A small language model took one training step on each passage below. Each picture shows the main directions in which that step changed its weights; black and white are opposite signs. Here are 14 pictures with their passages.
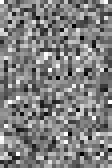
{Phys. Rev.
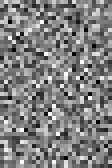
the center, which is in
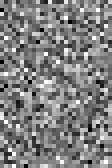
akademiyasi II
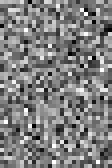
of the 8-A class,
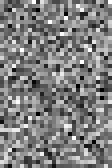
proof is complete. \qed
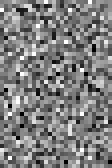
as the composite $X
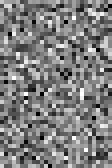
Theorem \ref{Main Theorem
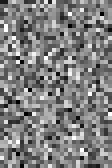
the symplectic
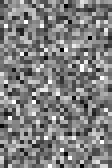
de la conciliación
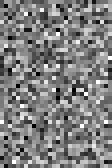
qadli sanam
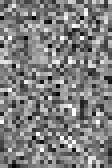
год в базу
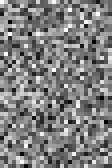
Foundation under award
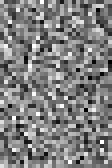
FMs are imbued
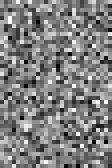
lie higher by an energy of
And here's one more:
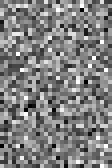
decompose the first column of
